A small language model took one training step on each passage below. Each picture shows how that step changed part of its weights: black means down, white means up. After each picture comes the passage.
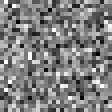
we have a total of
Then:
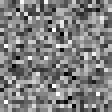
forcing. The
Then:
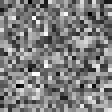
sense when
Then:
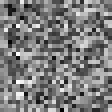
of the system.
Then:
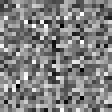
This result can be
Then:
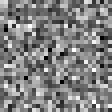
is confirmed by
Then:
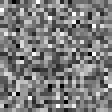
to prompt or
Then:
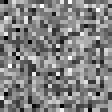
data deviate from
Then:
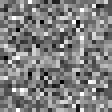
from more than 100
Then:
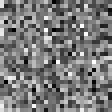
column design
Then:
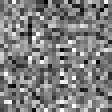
rates, to measure
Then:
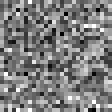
assuming data is not
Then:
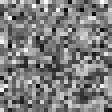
particle beam
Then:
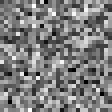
corresponding frequencies of
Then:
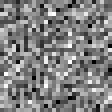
the country
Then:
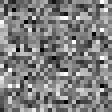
a robust
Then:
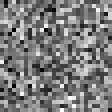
computed by:
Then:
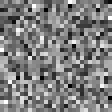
a great number of
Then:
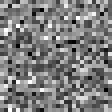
is up and E is
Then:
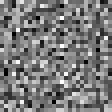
single letter as
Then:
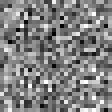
presented by a
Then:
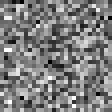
applied to a
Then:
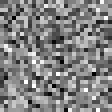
practice volume,
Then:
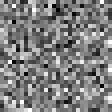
the broken
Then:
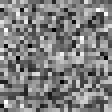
speech with hate
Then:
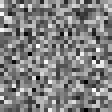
integrating them out.
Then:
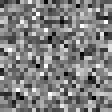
do not change over
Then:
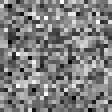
of the spectrum of
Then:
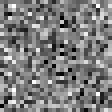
different performances, and
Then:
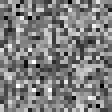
become closer
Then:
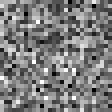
decay into 3
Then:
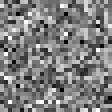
kinetic theory.
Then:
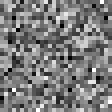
with the linear DC
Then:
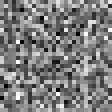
captured through
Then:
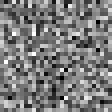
achieve full
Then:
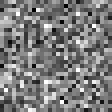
experimented with
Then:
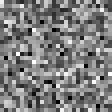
new constraints;
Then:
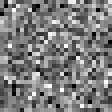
for visibility.
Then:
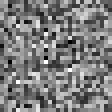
by the condition
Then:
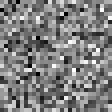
the denominator
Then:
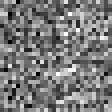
based with the same initial
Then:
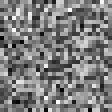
of variation across
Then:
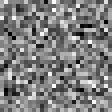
malignant progression
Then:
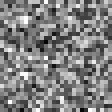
positive integers.
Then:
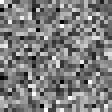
of 1.0 was
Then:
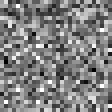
are involved in
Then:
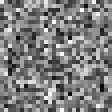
of English.
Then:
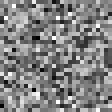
To date,
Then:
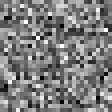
a h-circle
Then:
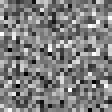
We present new evolution
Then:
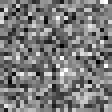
basic approaches
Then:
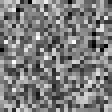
research or analysis Yes
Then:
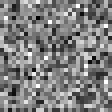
work extends
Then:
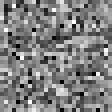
and Technological
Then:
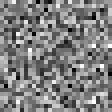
the barycentric
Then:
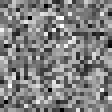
the left-right
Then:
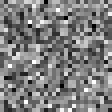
where $\Theta$
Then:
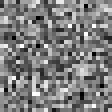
in columns
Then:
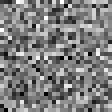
blue curve and
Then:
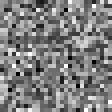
is decreased by
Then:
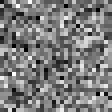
Across all sample
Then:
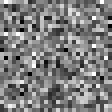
pulse area
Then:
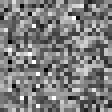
has four degrees
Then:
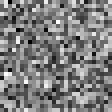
visualized with the
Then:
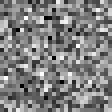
peak keeps
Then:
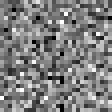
simulations allows us
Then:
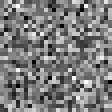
plot showing the
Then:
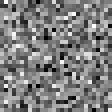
correlation, whereas
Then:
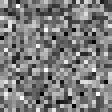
are presented for the
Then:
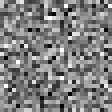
weak identification
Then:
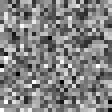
delay and
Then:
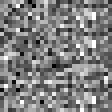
and wireless
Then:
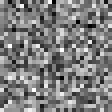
literature to
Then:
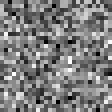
large part of the water
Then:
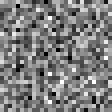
certain quantum systems
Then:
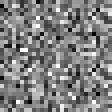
circle (in
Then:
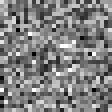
the number of magnetic
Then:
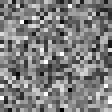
satellite systems
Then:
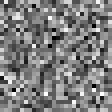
native topology based
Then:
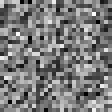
nuclei are
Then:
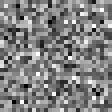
recent advent
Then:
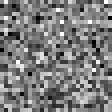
findings are
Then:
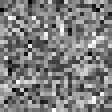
of a Women
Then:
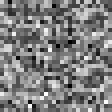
about the development of
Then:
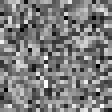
who have examined
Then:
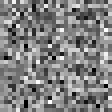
food quality
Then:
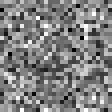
intended for use
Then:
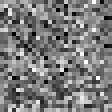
in Articles
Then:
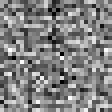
images, to
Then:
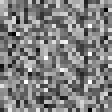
the third term
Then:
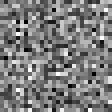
account the results of
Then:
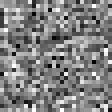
and verification,
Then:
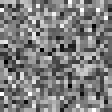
claim 1,
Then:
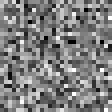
three days of
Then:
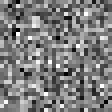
for a recent
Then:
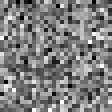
collection and
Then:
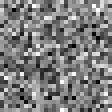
continuum limit (see
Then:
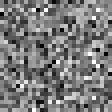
large charge separations
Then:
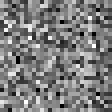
table. It has
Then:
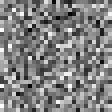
the study's sample.
